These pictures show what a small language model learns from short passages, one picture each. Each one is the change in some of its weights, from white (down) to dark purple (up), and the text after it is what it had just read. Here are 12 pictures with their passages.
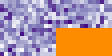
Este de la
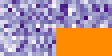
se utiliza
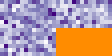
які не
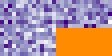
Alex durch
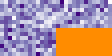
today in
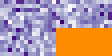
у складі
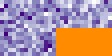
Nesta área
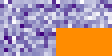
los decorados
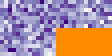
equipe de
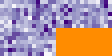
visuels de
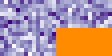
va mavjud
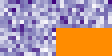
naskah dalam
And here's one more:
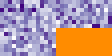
de melhoramento
